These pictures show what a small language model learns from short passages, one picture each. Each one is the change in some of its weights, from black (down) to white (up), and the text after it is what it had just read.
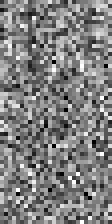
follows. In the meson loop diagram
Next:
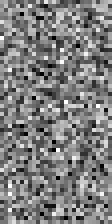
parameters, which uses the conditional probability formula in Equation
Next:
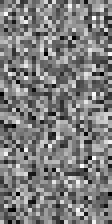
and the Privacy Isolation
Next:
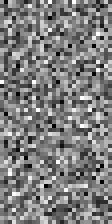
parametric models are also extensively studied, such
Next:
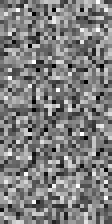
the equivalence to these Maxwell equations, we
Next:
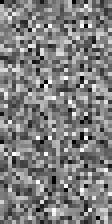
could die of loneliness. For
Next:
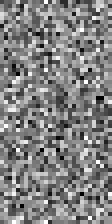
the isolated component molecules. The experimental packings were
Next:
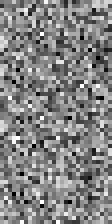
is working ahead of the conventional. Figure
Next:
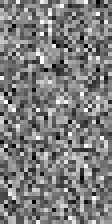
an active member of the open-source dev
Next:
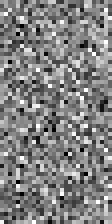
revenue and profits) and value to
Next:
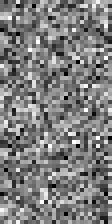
Quercy), the Cloup
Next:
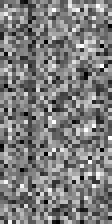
in the Health For All programming goal and nationally
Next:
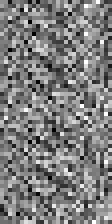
human rights based indicator framework to assess country efforts
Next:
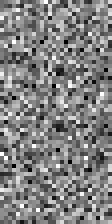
the leads with velocity $v_{c}\sim
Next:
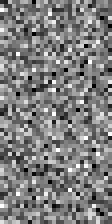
No & \cellcolor{red!30} No
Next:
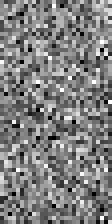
11 years). We compiled a long record of
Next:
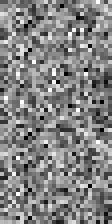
researchers at the University of Maryland and the
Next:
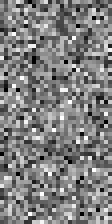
1966, they became the leaders of
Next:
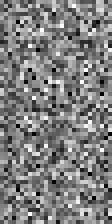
using ABTS, guaiacol and
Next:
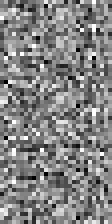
the understanding of the step-by-step mechanism
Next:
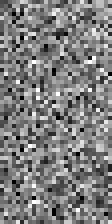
VBP process⁵⁵. It should be
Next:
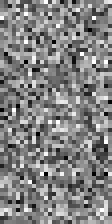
the binding site is frequently known; the efficiency of
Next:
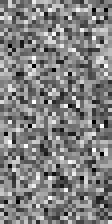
beetroot intake was also
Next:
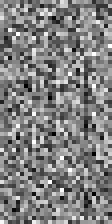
control parameters that can affect numerical outcomes, such as
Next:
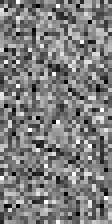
a library of modeled characters, symbols,
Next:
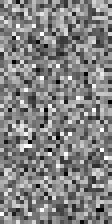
total current. $I_{c}$ and
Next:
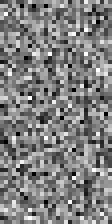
hospital were of the notion that one of
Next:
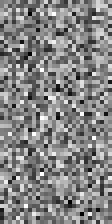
in the supplementary material. It is simply not
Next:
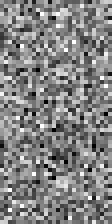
related to experimental observables as cross sections and polarization
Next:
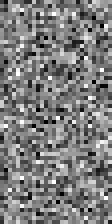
above examples involve NPT states. Now we
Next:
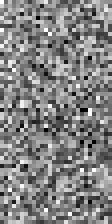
formation and evolution over the lifetime of the
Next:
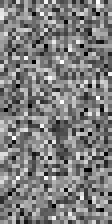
the channel selection problem. We proposed a sensing policy
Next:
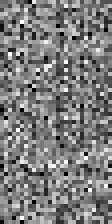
inclusion of only adult patients and the use of
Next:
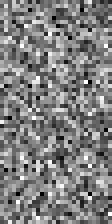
root value of AVE and correlation between factors
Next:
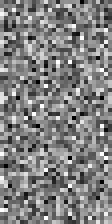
a manual localization of each tooth
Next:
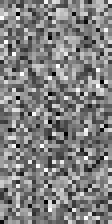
the approximate component and the detail component in Fig.
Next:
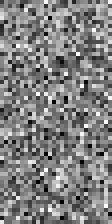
the encrypted message. Data can be
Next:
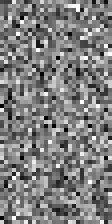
put forward new interpretations of SNA metrics
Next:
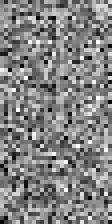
samples are shown in the lower right corners.
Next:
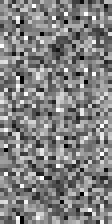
control system of a rotary plate vacuum pump
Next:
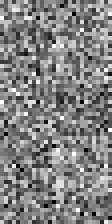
exposures with a realistic correlation structure. We considered
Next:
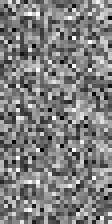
Youtso N, Joseph N,
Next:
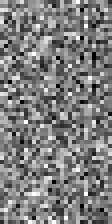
certain percentage of permafrost zones and
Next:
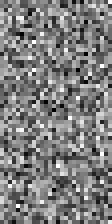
in an ad-hoc way -- are
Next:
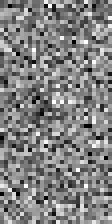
gradient step. As the practical importance of differential
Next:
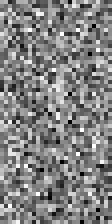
axial vertical-type milling machine as shown
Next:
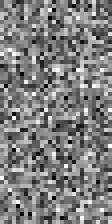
certain wavevectors. For example, the CBI
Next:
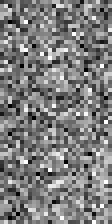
and after, focus group discussions, students’ interest
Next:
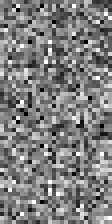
between measuring attitude and producing behavior (if
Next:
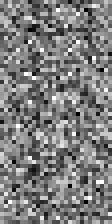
details. The explanation focuses on three main
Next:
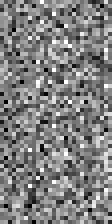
Medical Association, Bangalore
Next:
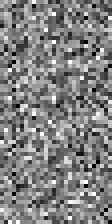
concentrated *in vacuo*. The
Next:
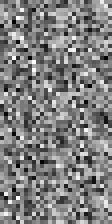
to exist the following condition must be satisfied
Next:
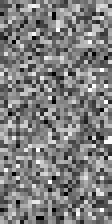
SSB matrices can also be bounded by
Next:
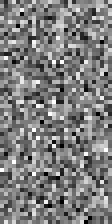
may add a symbol (\emph{push})
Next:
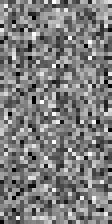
and structured UAP research. UAP incident
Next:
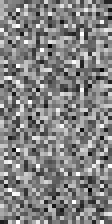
physical properties of the surface, such as its
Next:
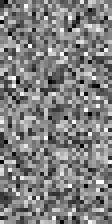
Beginning The second beginning was the cry,
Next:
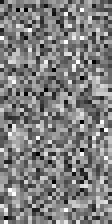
-3 \frac{\Omega _T
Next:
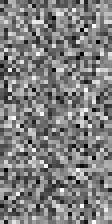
result reveals that there are various significances of
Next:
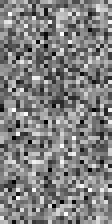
shows a schematic diagram showing the situation when a
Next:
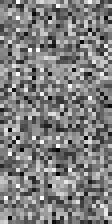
this section, we provide an overview of the program
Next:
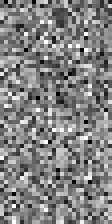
A characteristic time of the hole spin relaxation is of
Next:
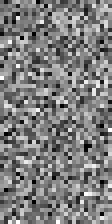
effects, both the investors' asymmetric
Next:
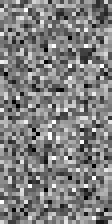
which is Arrhenius, with an
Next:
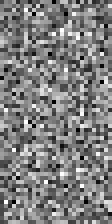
All signatories to this document either contributed
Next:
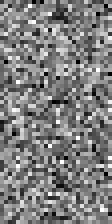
neutron star surface as the most likely origin of
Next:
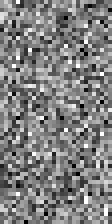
a low-pass (*lp*) to
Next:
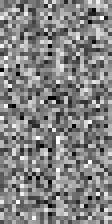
the stability of the waiting time of arrival
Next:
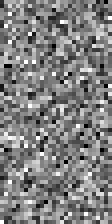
expressed as follows: $$\eta_\theta =
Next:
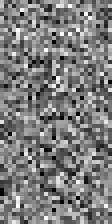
environment would react if students would become an
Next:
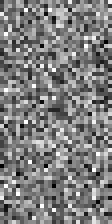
• Plasticity curve UD composite:
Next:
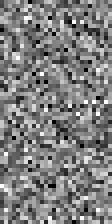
interfaces and concept. The remaining participants performed a final
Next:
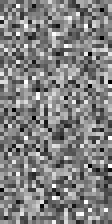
Review Expedited review Date of review
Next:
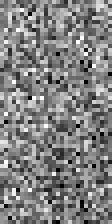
is about an order of magnitude longer than the
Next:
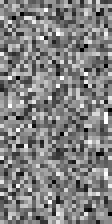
leakage current such that the small SS can not
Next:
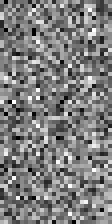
Circuit CONCLUSION This work
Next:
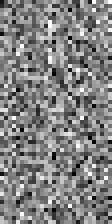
PCDD and PCDF isomers
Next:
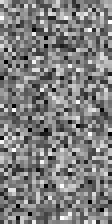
linear system state towards the origin. To see
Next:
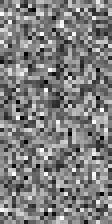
used to calculate single spin asymmetries (left
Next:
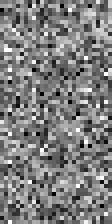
resonant regime, $\delta =0$, the system
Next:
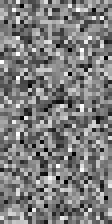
a string can be bent up by two
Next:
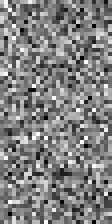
over-fitting issues in progression free survival
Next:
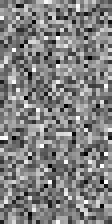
this tool remains our best hope to study the
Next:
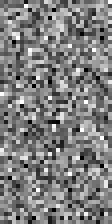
these operators to $B^0_q$
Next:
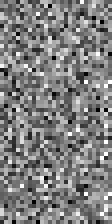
AL advocates dwell a nonstop
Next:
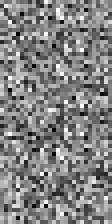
output response at the receiver from the 2D
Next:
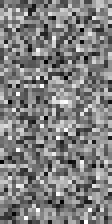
in the literature as a zero-order closure
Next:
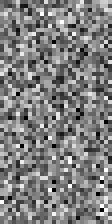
plan (tables 2.1 and
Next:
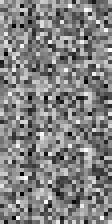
promising for applications of this material in
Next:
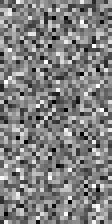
vertices $\Gamma^{(n,m)}$ defined as
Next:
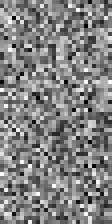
localized on the interior regions of the elliptic
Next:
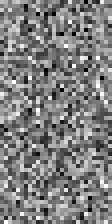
so \cite{R-therm}, indicates
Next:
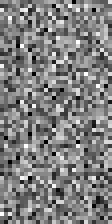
is necessary to jointly analyse ecosystem functions and
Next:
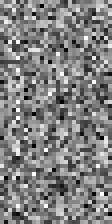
kinetic constants fit without a thermodynamic prior against separately measured
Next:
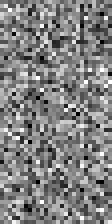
of consensus. However, for high values of
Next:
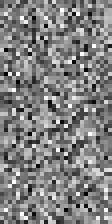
and Griffiths utilizing the
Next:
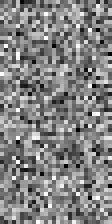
high education as possible HD High level of
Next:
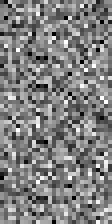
Lv is Kenneth King
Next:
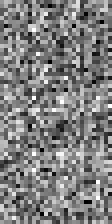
good background from primary level, abstract in nature
